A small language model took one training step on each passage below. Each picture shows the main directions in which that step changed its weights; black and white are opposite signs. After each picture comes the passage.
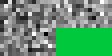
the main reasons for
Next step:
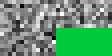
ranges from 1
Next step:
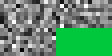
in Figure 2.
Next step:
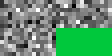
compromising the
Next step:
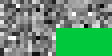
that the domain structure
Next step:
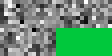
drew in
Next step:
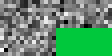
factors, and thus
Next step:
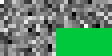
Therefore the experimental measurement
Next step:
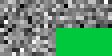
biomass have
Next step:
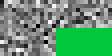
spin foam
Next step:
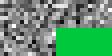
authors declare no
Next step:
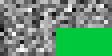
of various social,
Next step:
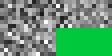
properties that are similar
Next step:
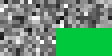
adopts a
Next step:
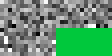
learning model, whose
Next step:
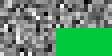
mesons in small
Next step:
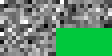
produce DXP
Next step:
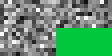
a synthesis.
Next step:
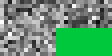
of this study are
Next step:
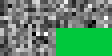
education tool for school
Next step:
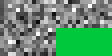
using the User
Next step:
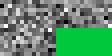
branching is
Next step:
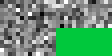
obtaining the numerical
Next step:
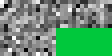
two terms, the
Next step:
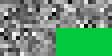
Research centres,
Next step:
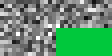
frequency division
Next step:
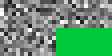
M. At a
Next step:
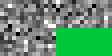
strength on two scenarios
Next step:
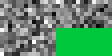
preparation of the proper
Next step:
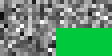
for scattering amplitudes following
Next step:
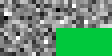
crimes against
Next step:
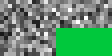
before advancing to
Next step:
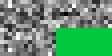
which excludes
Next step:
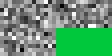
quantum channels description
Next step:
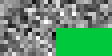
applications like AR
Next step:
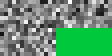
average during solar cycle
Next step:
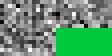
that its inverse can
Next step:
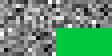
previously been used to
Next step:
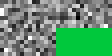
knowledge they need to
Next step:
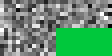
of $\theta
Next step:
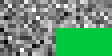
neural networks which are
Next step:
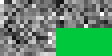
It was originally
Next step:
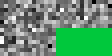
to provide additional
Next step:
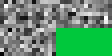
the progress achieved.
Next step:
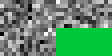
proper motions with
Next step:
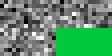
components, followed by
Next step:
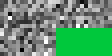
this purpose, we
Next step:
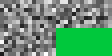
\AA. In
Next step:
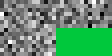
and refraining
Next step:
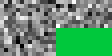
the girl
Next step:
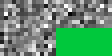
Science {\bf
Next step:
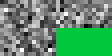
between pages, and
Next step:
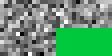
we expect the
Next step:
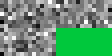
it becomes possible to
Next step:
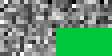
in scalar sector are
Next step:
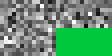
as one for the
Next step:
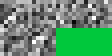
for each gate
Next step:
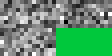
all magnetic field
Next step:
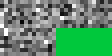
PCR Act
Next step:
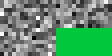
blocks of the
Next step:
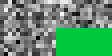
the softer the
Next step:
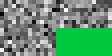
and (e)
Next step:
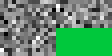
and the coefficient 2
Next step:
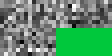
for our catalytic
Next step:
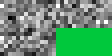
with the absolute and
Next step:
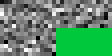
em que se
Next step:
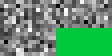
to an emic
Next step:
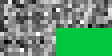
the medium scale of
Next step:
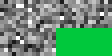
soil fines.
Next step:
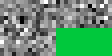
over structured data with
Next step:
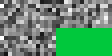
a success rate greater
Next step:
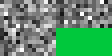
Continuous professional
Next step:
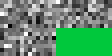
papers we shall
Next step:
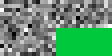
sector, and democratic
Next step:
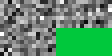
a combined measure that
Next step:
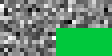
house prices
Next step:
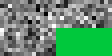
ultracold atoms
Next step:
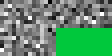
magnetic helicity
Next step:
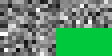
detailed presentation we
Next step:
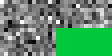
X--ray data
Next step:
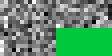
in galactic
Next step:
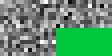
over transport for our
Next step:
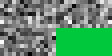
in different dimensions can
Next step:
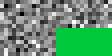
primarily on solo
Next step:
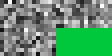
the system will tend
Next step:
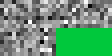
In total, six
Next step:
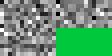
unknown. Consider
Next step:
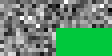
squeezed coherent
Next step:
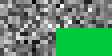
gravity in the
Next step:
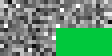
\lambda $ and
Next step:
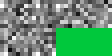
maximal line segment
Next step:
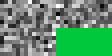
we propose a scheme
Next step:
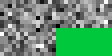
consisting of higher
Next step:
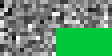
edge set $$
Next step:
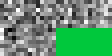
a solution for cognitive
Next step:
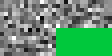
full package of
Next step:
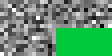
slight increase of
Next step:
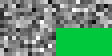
of Scientific
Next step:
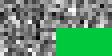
from home due to
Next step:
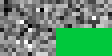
driving such small
